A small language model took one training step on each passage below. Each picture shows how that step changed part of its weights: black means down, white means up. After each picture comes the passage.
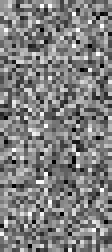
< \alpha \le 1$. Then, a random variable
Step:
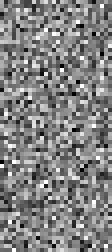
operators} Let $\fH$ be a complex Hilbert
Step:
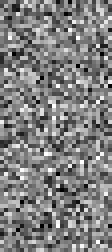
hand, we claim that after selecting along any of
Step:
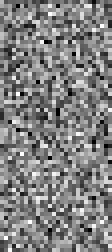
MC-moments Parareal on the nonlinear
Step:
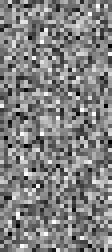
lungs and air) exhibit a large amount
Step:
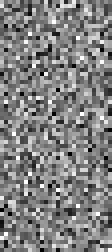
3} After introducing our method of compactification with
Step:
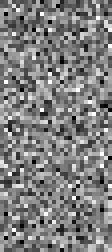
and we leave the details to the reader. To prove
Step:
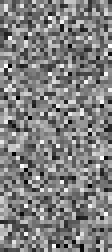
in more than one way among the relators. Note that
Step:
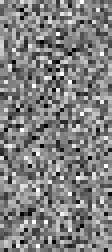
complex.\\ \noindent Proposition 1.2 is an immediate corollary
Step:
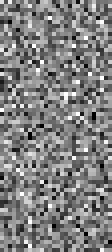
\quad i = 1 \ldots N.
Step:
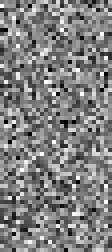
\gamma\}$ with a parallel definition for $\epi
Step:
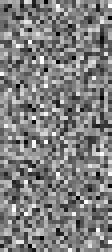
$n$-dimensional membrane.
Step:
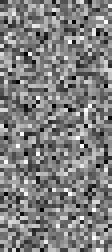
for $\ell\gg_A 0$, but little
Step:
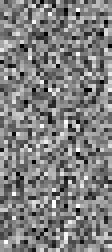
Zhang \cite[Theorem 2.2]{BZ}
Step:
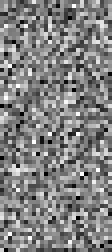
let $W=\{w\in G\mid
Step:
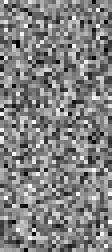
the problem with RK44, using $\Delta t=
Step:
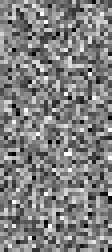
At the same time, Rabinowitz's paper
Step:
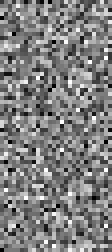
graph $G/P$ obtained by contracting each class
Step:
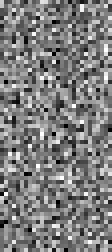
slight variations in this threshold do not alter the
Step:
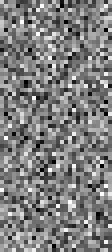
that series solution exists and is in the form
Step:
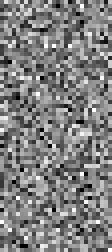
arbitrary (not necessarily countable) subgroup of $G$, this
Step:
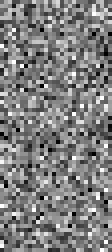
in the case of a divisor class $\D = D$,
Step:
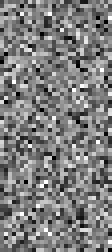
explicit without difficulty, we give some details. Let
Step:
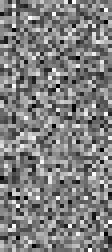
or the set-theoretical inverse of such a left multiplication
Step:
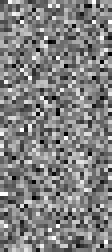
\subsection{Majority and Tightness}
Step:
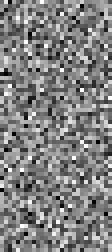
splitting field of $P$ over $K_0$,
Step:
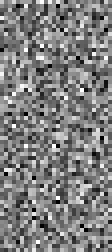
space $X_2$ is obtained from $N$
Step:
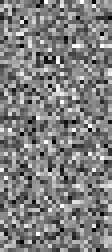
\begin{equation*} \begin{split}
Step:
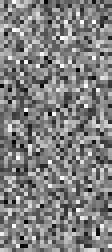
the smoothest consecutive data points
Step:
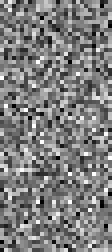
$(X,\partial X)$, there is a natural fibre map
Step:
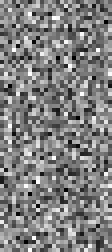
times at which an infinite cluster appears in a critical dynamical
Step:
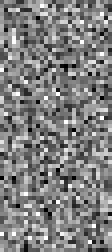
\emph{B\'{e}zier segments}.
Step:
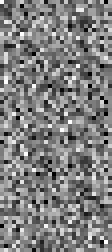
complex $p$th root of unity. In
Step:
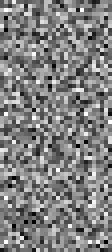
be the points corresponding respectively to the ideals:
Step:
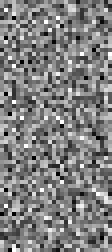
execution of the while-loop in the
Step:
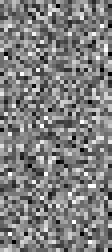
symmetry of KdV. We can proceed in the same way
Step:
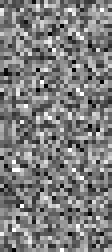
which says that $Q_{**}F \ra
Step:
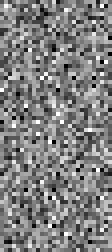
the \textit{reactant complex}
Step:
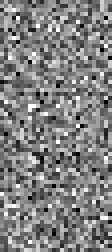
of symmetric monoidal triangulated categories. As a consequence,
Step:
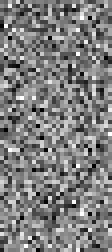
by Hutchings \c{Hu} to prove
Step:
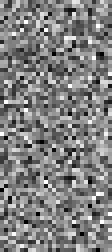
take the limit \(R\to\infty\). The
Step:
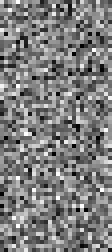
difficulty in balancing supply and demand.
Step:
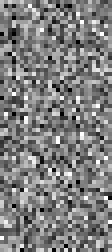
consider the submodules of continuous cochains
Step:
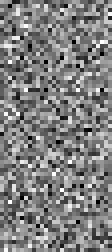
functor $\B\soc_\infty$. Then the natural
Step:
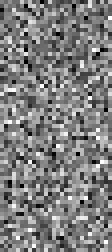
not conjugate. Continuing this process we can construct
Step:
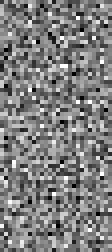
. \label{eq2}% \end{equation}
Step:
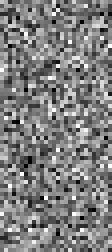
The remaining equation is the projection onto $\Lambda ^{ 0 }
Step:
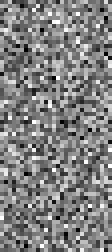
\medskip The following problem is naturally induced by Theorem
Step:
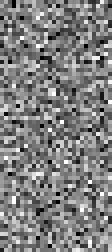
We56}) and recently that the second INE is
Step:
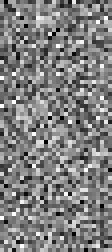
compute approximately optimal controls using the feedback form
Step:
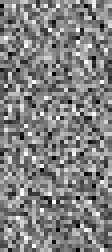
Zalesskii (see \cite{BF,
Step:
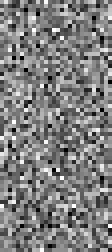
nor \cite{AA} does contain any discussion of connection
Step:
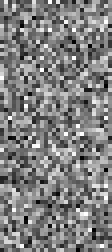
notation $P.X$ meaning the usual matrix-vector
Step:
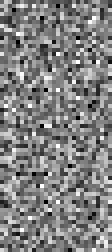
Amicorum Richard Delanghe:
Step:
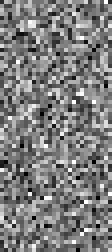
any prime $l_2$ such that
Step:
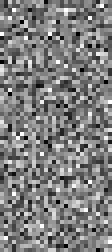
usually by \begin{equation}\label{02}
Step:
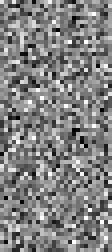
The fact that $\frak p_G=\frak
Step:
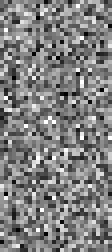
\vskip 18pt \centerline{\caps 3.
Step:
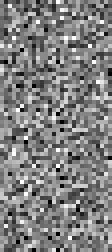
as \begin{align}\nonumber \d
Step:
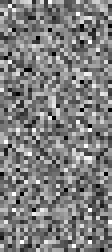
introduce the so-called {\it natural} choice $
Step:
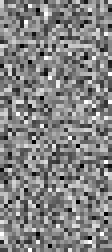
certainly have an important topological meaning. \medskip A
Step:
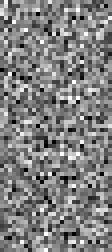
\in U(1) \end{eqsplit*}
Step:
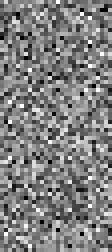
more steps. The method {\tt tgb} can
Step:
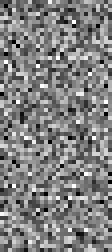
type over $k$, and $B$ has at most
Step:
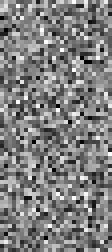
of $ 0.95 $ for all methods of quantile
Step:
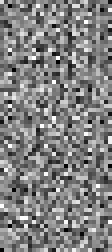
An alternative continuous minimization featuring the logarithmic distance
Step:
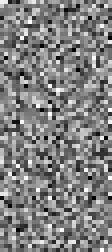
is the \textquotedblleft inverse kinematic problem of
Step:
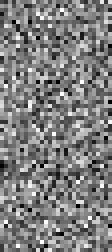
force is considered to have a linear relationship with the states of
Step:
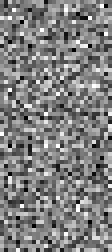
with a metric g defined as \begin{equation}
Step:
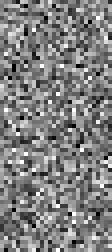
of $\LL$. It is easy to see in characteristic
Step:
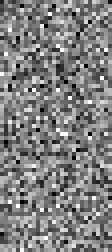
\,$. Now multiply (\ref{eqn:dq})
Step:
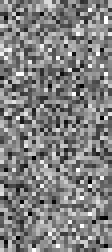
proof of the theorem. \skipaline
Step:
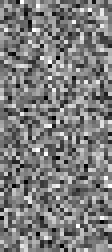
intuition suggest that it results in simpler convergence.
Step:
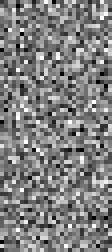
because $b\in \F_0$, and
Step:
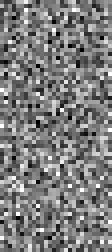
(i) holds, but (ii) fails at the
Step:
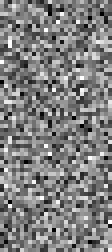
to the right-hand-side cell by a factor
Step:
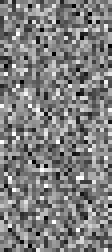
two prime powers. This is equivalent to having to solve a
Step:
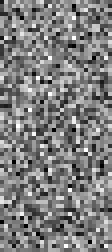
= h(x), \quad x\in
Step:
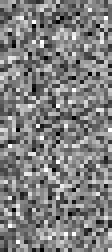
\proof We shall prove the following lemma.
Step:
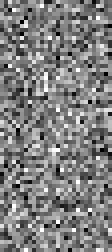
following integration by parts formula: \begin{align}
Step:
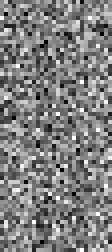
existence of Einstein metrics one considers the refined
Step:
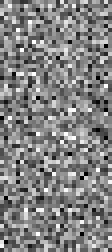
case. In general, a neighborhood of $F$ in
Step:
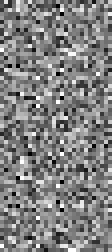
parameter, time step, observation span, and shifting mean
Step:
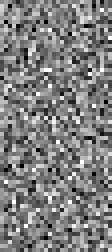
Parallel transport in the bundle yields the familiar Fourier
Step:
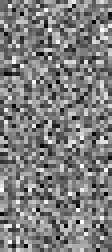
and $X_{n+1}$ is given by the
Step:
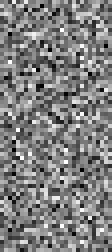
scheme} \label{sec:num_scheme} We
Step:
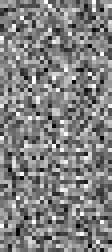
Gonek \cite{Gon}. He proved,
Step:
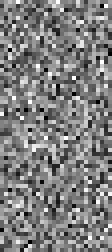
The \emph{Bures distance} between operators
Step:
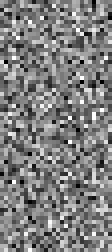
B(I_sx,\delta)$ or {\it
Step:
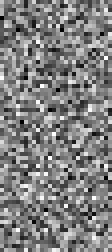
of $\Gamma$ is larger than $w$.
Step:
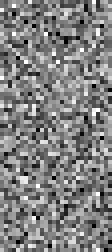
j\leq \lfloor L/2\rfloor$. This
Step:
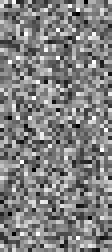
paragraph consider as general a setup as the one presented
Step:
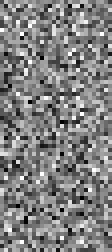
on layer-adapted meshes. \section{
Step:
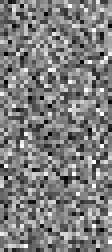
V\times \GL(E)$ and
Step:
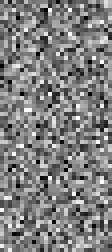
be cognizant of the techniques that go into the
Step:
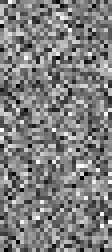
on a neighborhood of each point of $M$, there exists
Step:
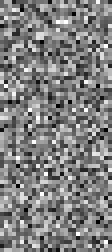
with his in the following sense. In our setting, the
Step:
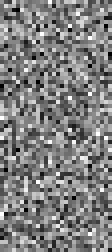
whose algorithm core is the interior point method. In our
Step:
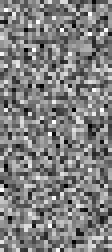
$T'$ consists of a pair $(\phi,
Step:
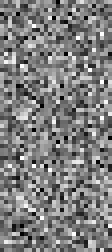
problem formulation, the analogue of the infinitesimal generator
